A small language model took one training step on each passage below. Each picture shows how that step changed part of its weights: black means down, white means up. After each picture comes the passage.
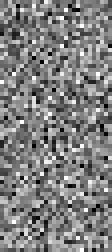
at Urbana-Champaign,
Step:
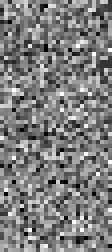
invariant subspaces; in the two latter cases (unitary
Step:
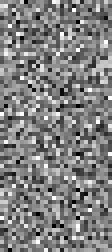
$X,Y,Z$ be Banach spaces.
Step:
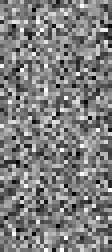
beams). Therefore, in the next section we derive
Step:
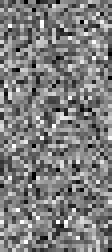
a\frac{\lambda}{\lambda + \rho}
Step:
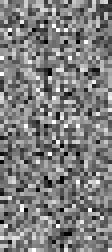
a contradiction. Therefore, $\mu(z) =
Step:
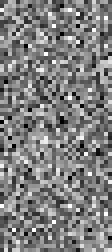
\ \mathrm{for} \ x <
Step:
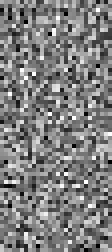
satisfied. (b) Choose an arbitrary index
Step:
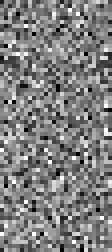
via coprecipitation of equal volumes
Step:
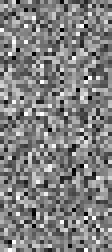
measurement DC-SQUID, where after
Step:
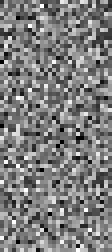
leads to an increasing of $\chi^2$, from
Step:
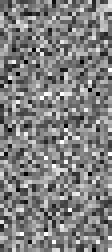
that have been done are around the CD transition
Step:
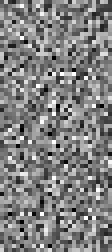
the time evolution of the probability mass function for the
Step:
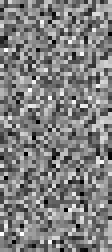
is the state of the art system for automatic
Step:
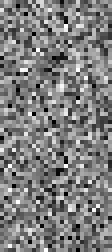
can be performed explicitly \cite{LZS},
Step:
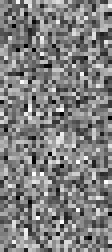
method with several high-impact applications,
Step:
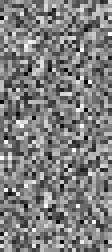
catalyst of the interactivity is the
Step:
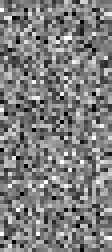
contains regions where the vector $\partial_t$ becomes
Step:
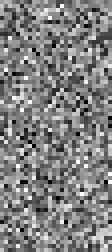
complicated) transduction. We replace $\cal G'$
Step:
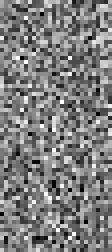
is appropriate to mention here the result by Anderson
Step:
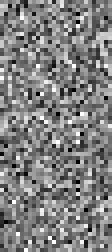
$x_i$ as \begin{equation}
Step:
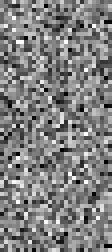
free surfaces on displacement cascades,
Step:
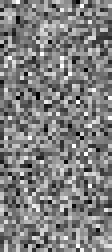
Then, in $V[G]$, there is a
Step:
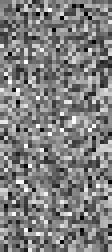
{Z.~Y.}\ \bibnamefont {Meng}},
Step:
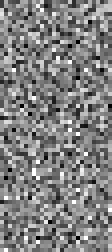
a finite extension of $M$ and $f :
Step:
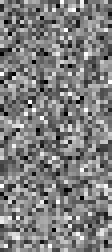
\le 19$. \end{theorem} Recall that
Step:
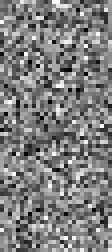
$\Lambda$CDM mocks, are independent of
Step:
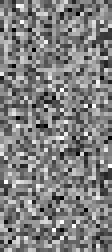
not an independent parameter). In real space, the
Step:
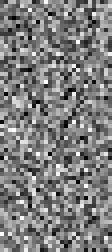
and reconstitute the whole is maintained. We
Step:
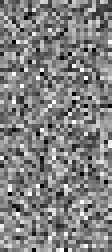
of the wavefunction can be much larger than the distance
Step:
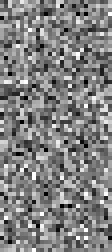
s}\gamma_j=1. $$ We define
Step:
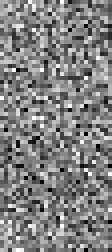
originating and terminating services. If
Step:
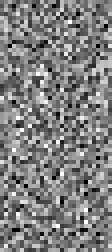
96-sample multivariate dataset where each sample
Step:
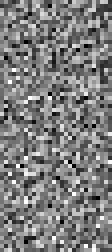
two sets of bosons of angular momentum one. The
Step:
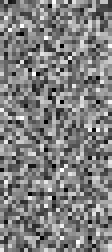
used the trained UNet to produce final predictions and
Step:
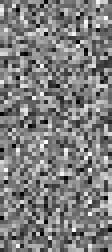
scratch. \begin{enumerate}
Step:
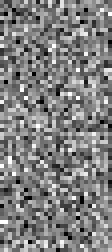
} a \in G. $ In fact, we
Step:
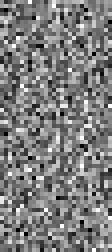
in Figure~\ref{f:fig5} corresponds
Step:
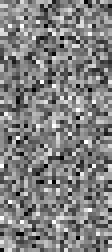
classified tweets. The number on the
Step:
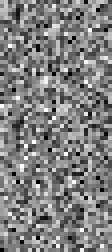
. \end{equation} Note that this matrix can
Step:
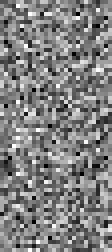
and are called Whitney extensions. \*
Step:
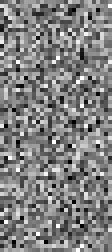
I_N)\otimes Y_a$ instead of
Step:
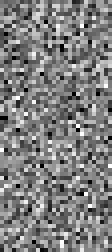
celebrated Laughlin wave
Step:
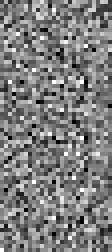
however, only significant in the *Liml.*
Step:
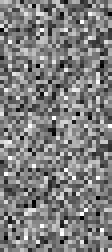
we denote by $e_u$ the vector of
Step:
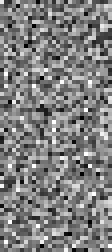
of the group to another group which is not a subgroup
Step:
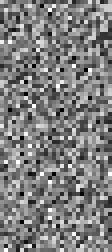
our understanding of the supernova role in cosmic
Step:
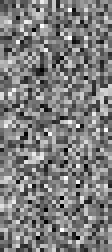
\widehat{\tilde\phi}) \cdot
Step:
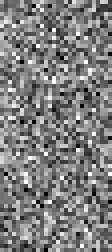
monovalent atoms and ions on the
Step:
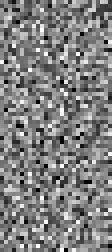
increase faster with the increasing average power constraint in the
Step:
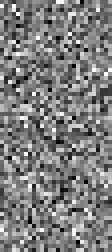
$[-10, 10],$ respectively. Number
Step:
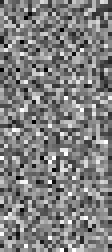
of a wave in the imaginary space. If you
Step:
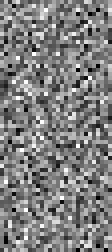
solo execution $E_j$) and if
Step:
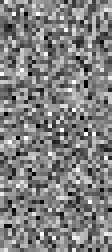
power consumption, and amplification noise.
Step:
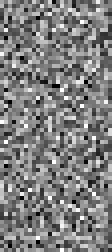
hardening for a reasonable set of model parameters.
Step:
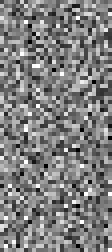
an appendix by Michel Van den
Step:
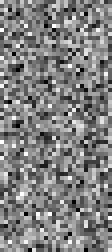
\end{array}$$ Nous montrons que
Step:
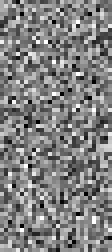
If $A$ verifies the GNC then
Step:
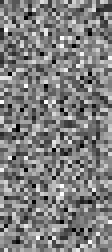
of a turbulent core is calculated from a
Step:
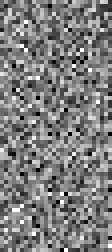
systematic uncertainty in the cross section due to the renormalization
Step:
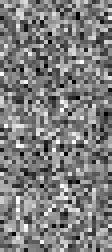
ones. In addition, the photospheric temperatures
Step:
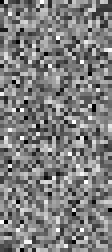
we assume that the trajectory splits every time when it
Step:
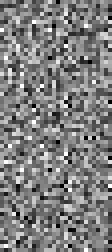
behaves like a strongly inaccessible
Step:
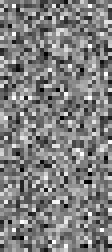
\end{acknowledgments} \appendix
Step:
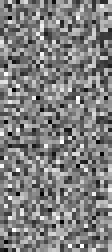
a framework for understanding the specific characteristics of the flow at
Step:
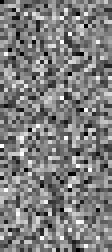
appear in \cite{permstats}.
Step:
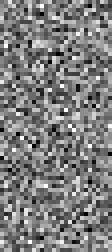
peak and trough during the observation, to a
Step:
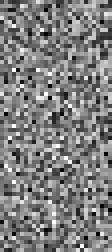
under the operating conditions. The first and third
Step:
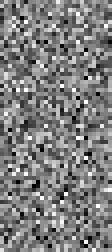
accretion and leading to the observed synchrotron
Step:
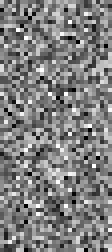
\address{$^2$ Department of Physics,
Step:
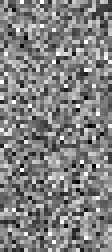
represent a distinct class of AGN with both enhanced
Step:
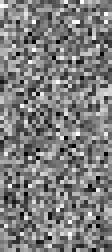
$T$-$\Sigma$ dependence on redshift, some
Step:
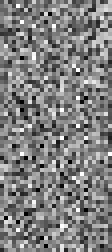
and constitutes one of the {\it moduli}.
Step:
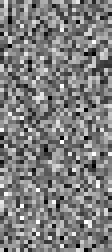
in the $ f(R, G) $ gravity
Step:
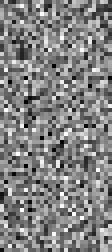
the sequence of intervals of the vertical segments in the
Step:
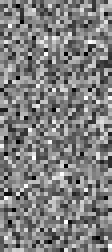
present). The spectroscopic appearance of the DO
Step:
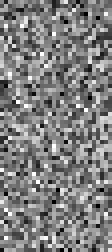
according to the members of sub-partitions differing
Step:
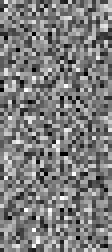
task need to be stored intermediately for
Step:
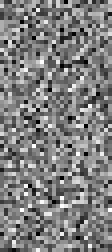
edge $v_2v_4$ would also
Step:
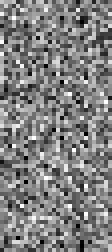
L_L^\alpha \gamma^\mu
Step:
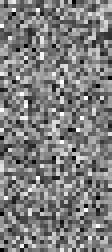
method taking the finite volume method as the macroscopic solver
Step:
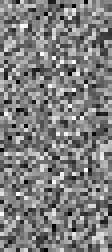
keep our description to a very minimum. The
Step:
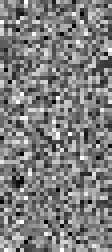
SAT problem to the weights of the Hopfield
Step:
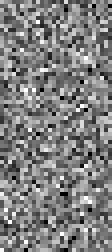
the optimizations of the SPA circuits
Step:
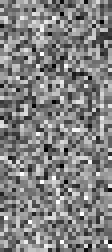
apparent horizon in such cases as the third category
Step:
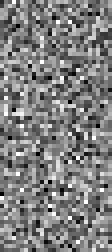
observed after about two minutes and stabilised in
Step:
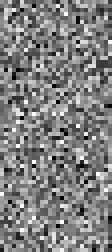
In the Grand Canonical Ensemble
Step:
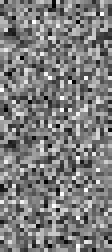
families through statistics of zero densities near the central point
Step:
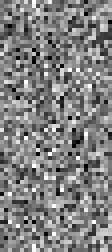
procedure, we may now pick a sequence
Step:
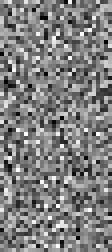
do here, possible variations over cosmological distances, the field
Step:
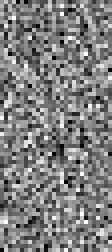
investigate \eqref{1d_int} with
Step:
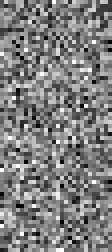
variables and stations, but the number of possible combinations
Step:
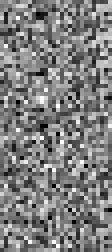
and provides examples to motivate them to create unique
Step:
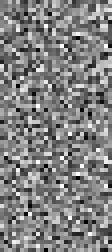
Massachusetts Institute of Technology, Department
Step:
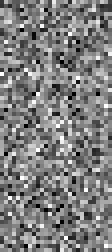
functions on $\L$ regarded as an
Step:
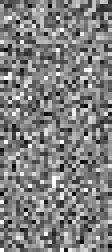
breaking defect in the lattice affects the
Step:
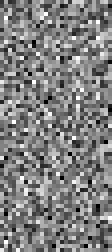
to the time series database. Corresponding to
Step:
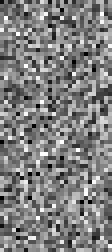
University of Zurich authorized the research described in
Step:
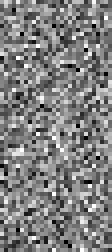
\address{Department of Mathematical Sciences, University of
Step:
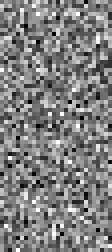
this paper. Theoretically, excitation of
